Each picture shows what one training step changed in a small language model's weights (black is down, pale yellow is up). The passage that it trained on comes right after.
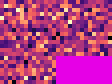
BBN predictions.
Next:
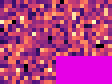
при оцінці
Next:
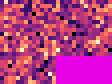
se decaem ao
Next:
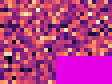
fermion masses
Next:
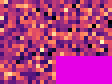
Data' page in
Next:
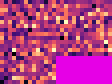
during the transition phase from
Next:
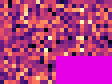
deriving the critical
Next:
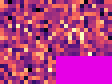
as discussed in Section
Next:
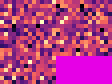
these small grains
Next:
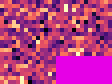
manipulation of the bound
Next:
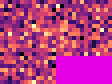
a recomendação da
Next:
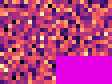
metal solution.
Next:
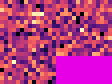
appear in a higher
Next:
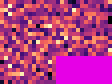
or other pathology.
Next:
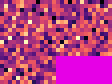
zijn niet
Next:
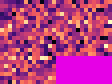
the emission with the low
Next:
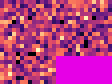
бренду та
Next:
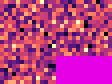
of the Balmer
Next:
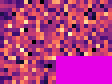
the action in the
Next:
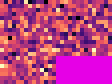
by incorporating
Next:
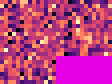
photographic plate
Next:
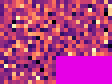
are also getting
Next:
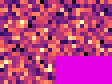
of the physical
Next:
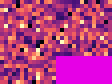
the bulk of
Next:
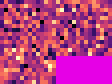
$. With the
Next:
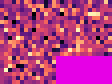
heuristic forward
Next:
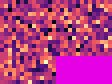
switch, we
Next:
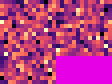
higher values due to the
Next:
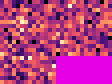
\sigma \tau}}}
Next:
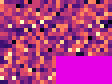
the propagating light
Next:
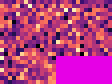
out other parts.
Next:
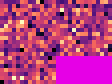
of the study is as
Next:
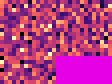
discourage others from
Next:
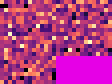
rows represent objects
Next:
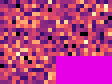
intracultural and
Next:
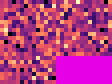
distancia. Para
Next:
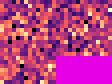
example, the properties
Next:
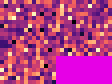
the turn-on
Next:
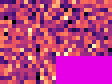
them. For example,
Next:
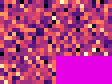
permutation matrix
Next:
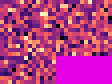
our orthonormal system
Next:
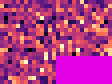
as a blood
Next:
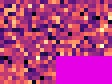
The amplification
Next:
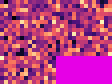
seeing more of
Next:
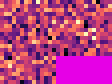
of fermionic
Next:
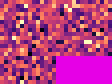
of Output for
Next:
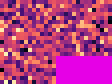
educational structures within the
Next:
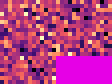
diagnosis in
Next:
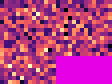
equitable education
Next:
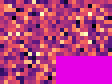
Daher wurde
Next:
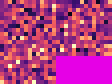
the citizen are
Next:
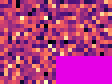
This would be analogous
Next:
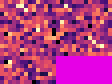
ibu bapa
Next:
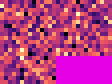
of non-fermentative
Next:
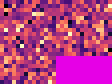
limit for interaction in
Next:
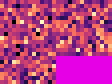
expand the capabilities
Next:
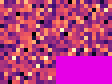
necessita de
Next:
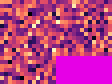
within yet another
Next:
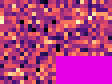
Aks holda
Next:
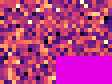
in order to discuss and
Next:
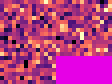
notification with one
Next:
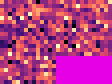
the civilian
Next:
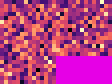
increases in leaf
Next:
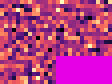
evidências que
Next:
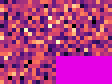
in preventive and
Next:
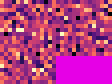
advances in
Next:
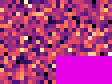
in high school -
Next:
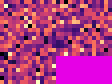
the stellar wind
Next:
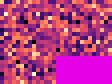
does not vanish
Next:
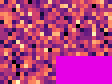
closures that perform well
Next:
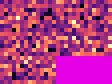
Life, from a
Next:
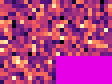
low cost for low class
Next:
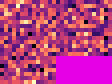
and Rewards
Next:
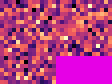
cycle and the
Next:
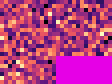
*O Mundo
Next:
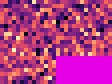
from corrupt
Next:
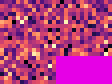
work to be carried
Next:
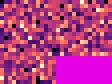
mestrado sobre
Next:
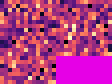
the European Union
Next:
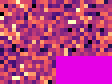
princípios dos
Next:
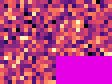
of the weighted
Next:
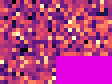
chemical, and
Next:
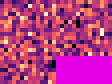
number depends on the
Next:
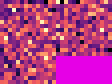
II BMT
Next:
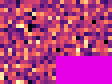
with an excess of an
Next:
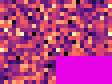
could contribute to the
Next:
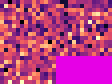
messaging network between
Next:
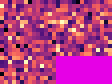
\, DI}$ up to
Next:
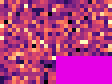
system is in the contact
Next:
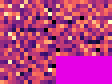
AGB bump
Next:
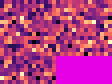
не только
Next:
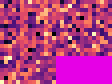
National Natural
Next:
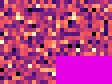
propose a collection
